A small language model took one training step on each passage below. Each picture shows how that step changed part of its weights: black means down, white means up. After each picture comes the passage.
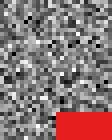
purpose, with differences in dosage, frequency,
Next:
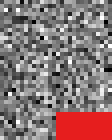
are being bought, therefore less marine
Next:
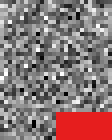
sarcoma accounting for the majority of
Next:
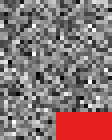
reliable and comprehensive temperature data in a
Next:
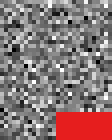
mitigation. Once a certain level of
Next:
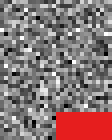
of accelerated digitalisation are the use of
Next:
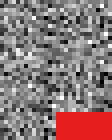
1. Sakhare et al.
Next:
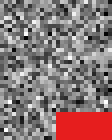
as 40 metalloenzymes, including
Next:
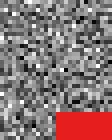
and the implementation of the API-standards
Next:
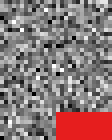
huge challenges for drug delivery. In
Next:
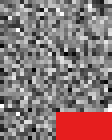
pesticides. The concentrations of the pesticide
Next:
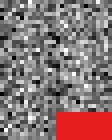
при расчете
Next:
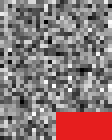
of the Nail Apparatus from its
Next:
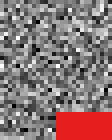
the population, living in poorer urban areas.
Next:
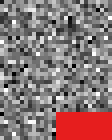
frame with v ((10a)) and
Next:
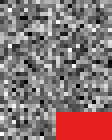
accompanied by a corresponding improvement
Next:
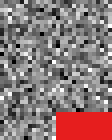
*Neisseria* bacteria
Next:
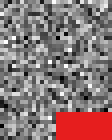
the performance of the designed inverter. The system
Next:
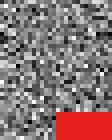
initial map, final flight state. Figure
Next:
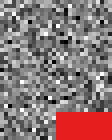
following recommendations are made: Government and
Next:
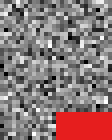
produce protease enzyme. The
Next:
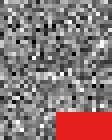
PBL sites (e.g. Laj
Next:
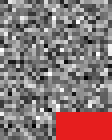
time and the color of the sample we found the
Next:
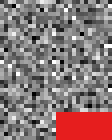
is currently not publicly available due to privacy
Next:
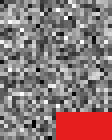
diameters were bonded to the
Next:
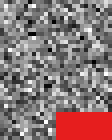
brain. It consists of (eg.
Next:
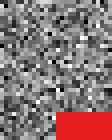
investment, creating benefits in excess of
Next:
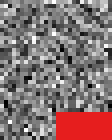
the developed radar system is given along with a
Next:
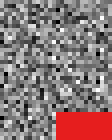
process versus the sample number. The chart has
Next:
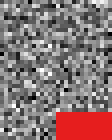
experience in the institution, whether employees hold a management
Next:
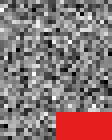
S and suppose that $|A| >
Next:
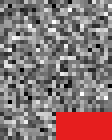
incidences connected there to. The
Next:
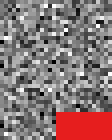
form or in its Lorentzian form)
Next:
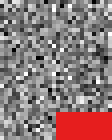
etc. Treatment of Vrana
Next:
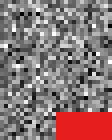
The large-scale initiative to create green space
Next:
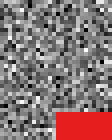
islands developing states (that is,
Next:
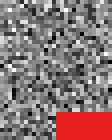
the help of computer vision, scientists no
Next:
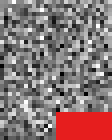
of Difference Active Server Pages
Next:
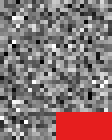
(X2.1) obtained the smallest mean
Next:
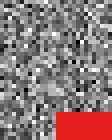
here for renal care. Thus prevalence of
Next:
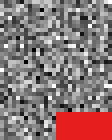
highly exposed to risks may find that safety
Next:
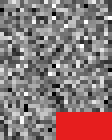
cultural liberation movement. Supposedly
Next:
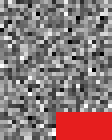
grafts). Talkhis
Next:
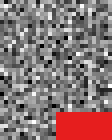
signaling, gene expression, and enzyme
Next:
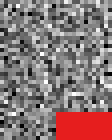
reported as cost-effective strategies to prevent or
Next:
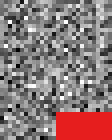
- the Bragg angle. The
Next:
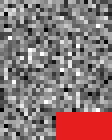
that applies the Activity-Based
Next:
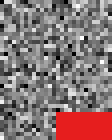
(2020), the consequences of this pandemic
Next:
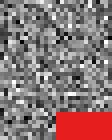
then divided according to the agreement. In this
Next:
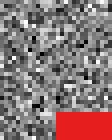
value is a value for external exposure guidance which
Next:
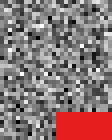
'complete' resin reaction, a is
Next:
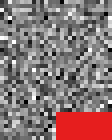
with the upper is pyloric, and
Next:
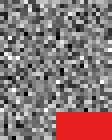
on second language pragmatics and second language writing
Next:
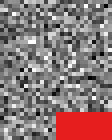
and around 50 MHz for Balun
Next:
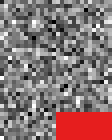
of repose is measured by passing the samples through
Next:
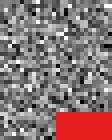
inhomogeneity can modify the properties of
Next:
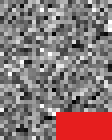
degenerating, discolored,
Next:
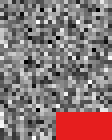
various levels of precision reduction. This paper deals
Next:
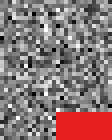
In the result the conclusion is that silver
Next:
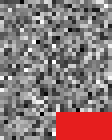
contains a specialized unit, the core of which
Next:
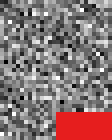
out for unidirectional reinforced
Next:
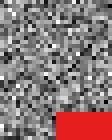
[1] TR. Prathab,
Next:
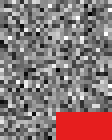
by seven folds and proline content by
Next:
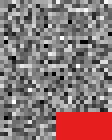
was done to evaluate the difference between the physical and
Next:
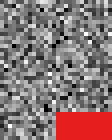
is quite similar across the parent and teacher sample
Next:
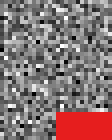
glaciers and in the mountains.
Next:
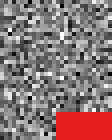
traditional orthogonal multiple access (OMA)
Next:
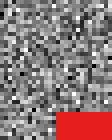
in Slovenia** Peter
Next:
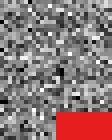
with the help of third-party institutions to
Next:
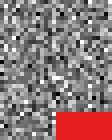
Industry of Mangaluru under
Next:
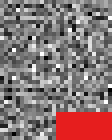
fitting of 2nd desorption curve;
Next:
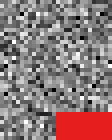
performance. Table 6. Performance comparison for different
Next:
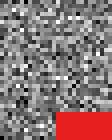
of Thailand, as a sentinel
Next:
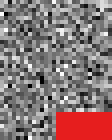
their duties. So that the results obtained can
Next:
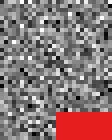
and DGEBA-DETDA
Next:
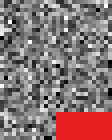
base, middle or top part of the
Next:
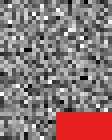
that isolated surgical removal of
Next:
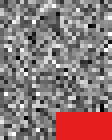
Simulation Domain, Area and
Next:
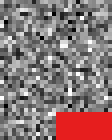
bring a "pluralizing influence" to
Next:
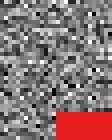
examiners. The search query for this study
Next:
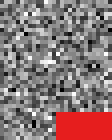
however the necessity for the above was seen increased in
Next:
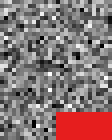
required (either the concrete dependency is directly
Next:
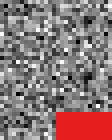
normally incident LCP wave is
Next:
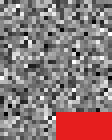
geṇehi terawarun
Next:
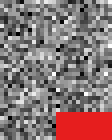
and complicate extrusion, they also contribute
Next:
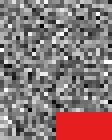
Cabos D. Sein Atmosphere
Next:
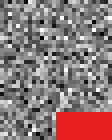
are spurred to do something as
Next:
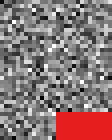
or aggressive cycles can result in
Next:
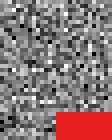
2. Enthalpy change (kJ
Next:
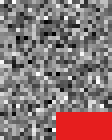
tone of right and left limb. By
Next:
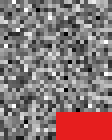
adapted for use in the subsequent cyclic
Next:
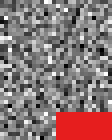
counting, please do not include fee
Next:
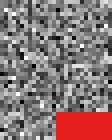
in the body's defense system to release
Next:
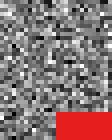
primary topics included impediments to the
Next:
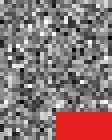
male sterility (CMS). These
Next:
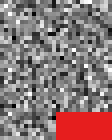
the Cambridge Crystallographic Data
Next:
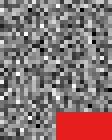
of various items, the primary focus is on identifying
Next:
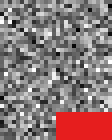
the pilot scale with less than 7% DM
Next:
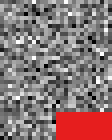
[21]. The designers of the microstrip
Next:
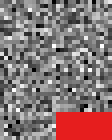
shy. Reluctance is a part
